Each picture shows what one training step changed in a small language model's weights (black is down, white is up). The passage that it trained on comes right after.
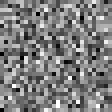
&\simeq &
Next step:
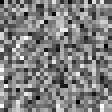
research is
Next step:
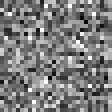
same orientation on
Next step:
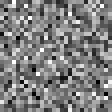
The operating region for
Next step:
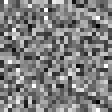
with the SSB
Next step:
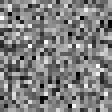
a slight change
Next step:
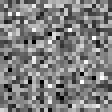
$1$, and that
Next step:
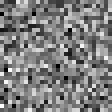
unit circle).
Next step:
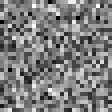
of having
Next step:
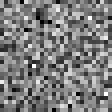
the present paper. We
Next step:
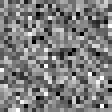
mean TS and total
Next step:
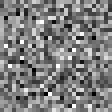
These can be represented
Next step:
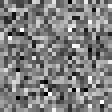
system can be characterized
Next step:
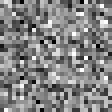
concentrations form
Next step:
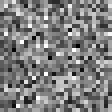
for this derives from
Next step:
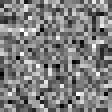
the plane of the
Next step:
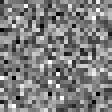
even qualitative
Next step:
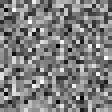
by one complexified
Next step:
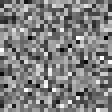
the size of the
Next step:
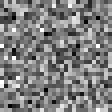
model, these values with
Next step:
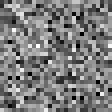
on these estimates,
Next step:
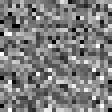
O-rings in
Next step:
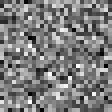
the IAC
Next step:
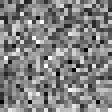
Also results of the
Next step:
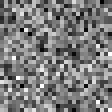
of these potentials.
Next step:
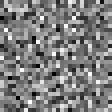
model, that as
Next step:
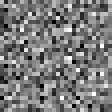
are sensitive to
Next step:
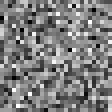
weighted averages
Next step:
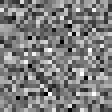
can be written
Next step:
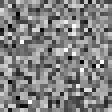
rate decreases at
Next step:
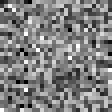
which is plotted in
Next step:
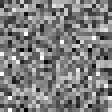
is plotted with an
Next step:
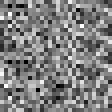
of synthetic
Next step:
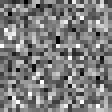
hole but also
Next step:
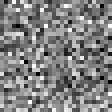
list them only
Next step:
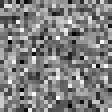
this extra term is
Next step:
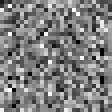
increases, it is
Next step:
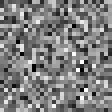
flux between 1 and
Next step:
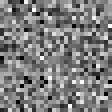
the signal box
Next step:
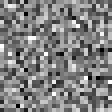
Wishart matrix
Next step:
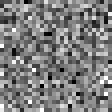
the minimum probability with
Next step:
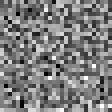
Whether such distribution
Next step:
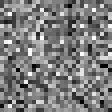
an asymmetric
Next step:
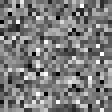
rescalings of the
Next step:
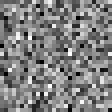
superior detection
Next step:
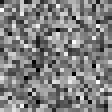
corresponding cross section. This
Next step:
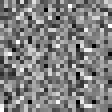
of Economic
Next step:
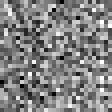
NP through measurements
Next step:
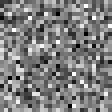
a good solution,
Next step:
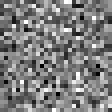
the sensitivity
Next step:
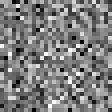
Morris et
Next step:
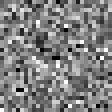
quantum state. However,
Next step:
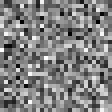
the ambient light
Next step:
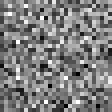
funding from the
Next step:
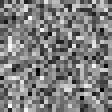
the dimensional reduction
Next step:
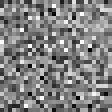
context is in high
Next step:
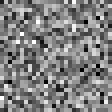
dynamics (SI
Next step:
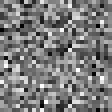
increasingly so
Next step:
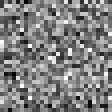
this time dependence is
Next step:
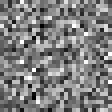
for region 23.}
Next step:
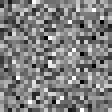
as well as being
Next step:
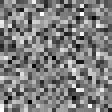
of Music and
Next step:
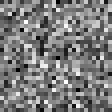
boundary. This is
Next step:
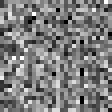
on the conductance
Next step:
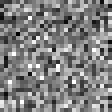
a normalization constant of
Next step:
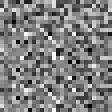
we will only be
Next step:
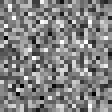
then grow by
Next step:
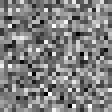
correlation function can be
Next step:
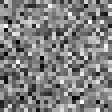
puddles that
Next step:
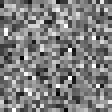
general model. The results
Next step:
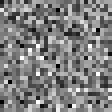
becomes weaker
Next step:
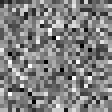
beams can also
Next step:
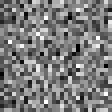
from the site of
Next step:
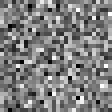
between the distributions in
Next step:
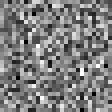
and then perform inverse
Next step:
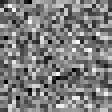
which is known to
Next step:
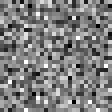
the maps for the
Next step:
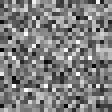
constructed with the
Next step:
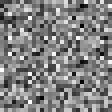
a single function is
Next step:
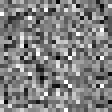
polarization. It is
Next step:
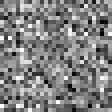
precipitates a
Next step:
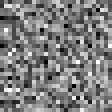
on this information, first
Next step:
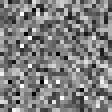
for hybrid
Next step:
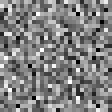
They find that
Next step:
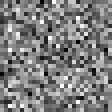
smaller set of
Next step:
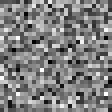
where we follow the sign
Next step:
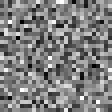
SEM program
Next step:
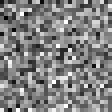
rate that LLM
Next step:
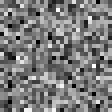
SM couplings).
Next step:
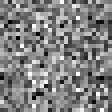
Yuan and
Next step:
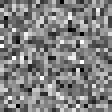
galaxy over its
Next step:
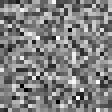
class of problems is
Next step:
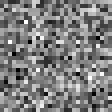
found to be quite
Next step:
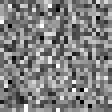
bounds do not
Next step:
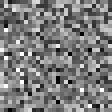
to support star
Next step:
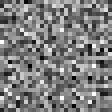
the BS is set
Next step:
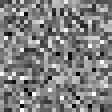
are trained using
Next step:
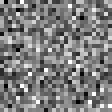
a Dstl
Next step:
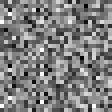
partons' with two
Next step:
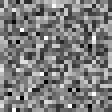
we think could have
